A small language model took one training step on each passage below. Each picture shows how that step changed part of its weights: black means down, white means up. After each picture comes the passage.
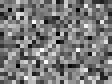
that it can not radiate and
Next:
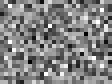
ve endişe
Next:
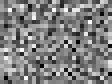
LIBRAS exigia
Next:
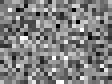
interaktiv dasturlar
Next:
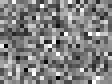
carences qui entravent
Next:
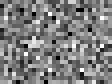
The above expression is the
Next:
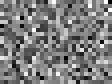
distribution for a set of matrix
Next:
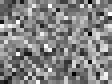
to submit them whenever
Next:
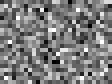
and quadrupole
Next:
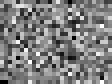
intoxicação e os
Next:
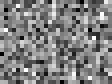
Markaziy bank
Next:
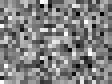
represent an important step in
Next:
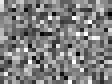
its diagonal elements by
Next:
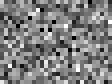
(Lyman Break
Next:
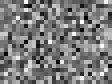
and acknowledgements
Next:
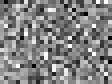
Regulators During
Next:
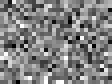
interaction strengths characteristic
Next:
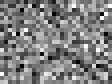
decay creates an electron
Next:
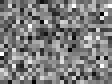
Based on the decay rate
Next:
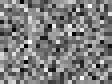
ceduta nel
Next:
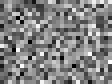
not available.
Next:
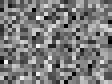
\ \text{ and } M =
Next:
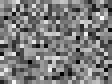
ordered states that produce
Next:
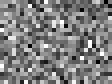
volumes of fluid,
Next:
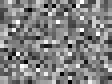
inson huquqlarini
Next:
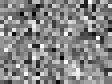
реакции в
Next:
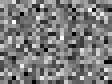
extraído do voto
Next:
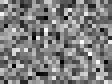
Entre estos se
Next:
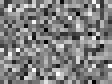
familiares e
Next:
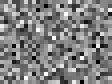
the possibility that, in
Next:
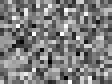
diversos aspectos de
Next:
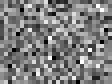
data of the BAO measurements
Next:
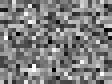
field is extremely
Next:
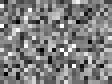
usen prácticas
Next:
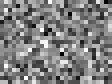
in spin-polarized
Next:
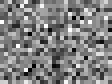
neuron activity.
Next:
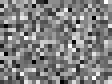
processors, we get a
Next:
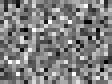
à Educação foi tida
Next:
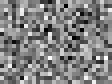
a coupling at OLR between
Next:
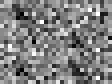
діяла міська
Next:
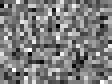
besides protons and
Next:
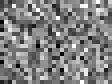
only by low-$\pt$
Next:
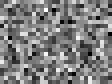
halo-centric distance
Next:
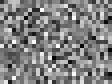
construction of the spatial
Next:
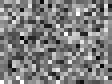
(\mathcal E_i=\mathcal
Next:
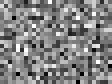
while the PL-specific
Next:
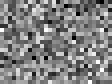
from the evaluation
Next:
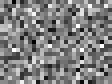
the effective Kitaev parameters
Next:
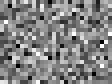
BSU layers from 4
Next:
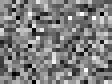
Gaussian distribution with
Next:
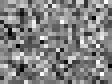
середовища на
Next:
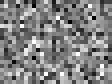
is the Carter constant of
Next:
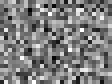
iqtisodchi olimlar
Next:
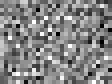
у фабричким
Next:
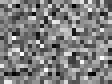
the closest codebook
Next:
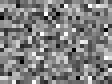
quién experimenta un
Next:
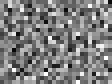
as measurement of a single
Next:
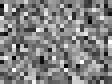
dimensional Werner
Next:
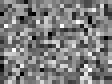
mera razón.
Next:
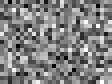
ta'riflar deb
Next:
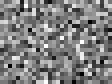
"a main security
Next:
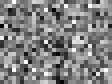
poliédrica y
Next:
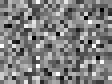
в коммерческой
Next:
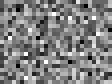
that the compressive
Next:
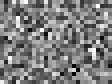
takomillashtirish 109
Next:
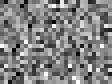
\theta_o$. With these
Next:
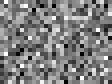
of temperature. Upper
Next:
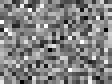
jismoniy faollik
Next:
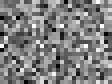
sangre. Al estimularse
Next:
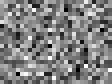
de los animales, en
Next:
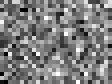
The analysis can be modified to
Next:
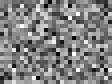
masyarakat yang
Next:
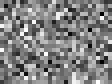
well as the polariton
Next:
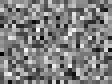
las Granadinas
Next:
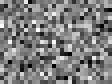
biología evolutiva
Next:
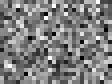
orqali ifodalay
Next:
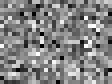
реактора са
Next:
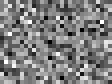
nature of photons becomes
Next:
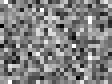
munosabati tarkib
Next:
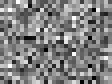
наслідки й
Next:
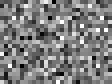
(UV) range,
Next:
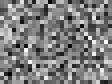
like to thank
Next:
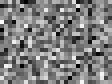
. \end{equation} The
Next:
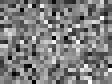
separates two domains with
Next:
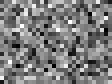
general effective field theory principle
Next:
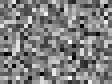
bobda hazrat
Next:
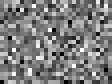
because of the observed
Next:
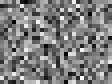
, \end{align} with the
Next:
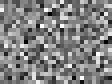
bo'lmaydi va
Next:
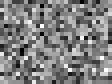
so'z uchun
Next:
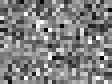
of the urgent
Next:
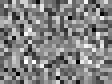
\BFCA \, were
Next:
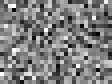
recensés. En ce
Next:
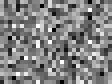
understanding of the public
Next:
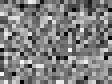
obtain by restriction from
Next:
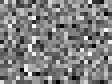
una proprietà o
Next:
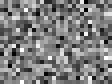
quasiholes, leading
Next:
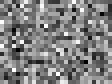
bosonic commutation
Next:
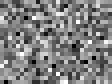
b, com polegar em
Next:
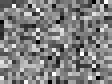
VV & ($\Lambda
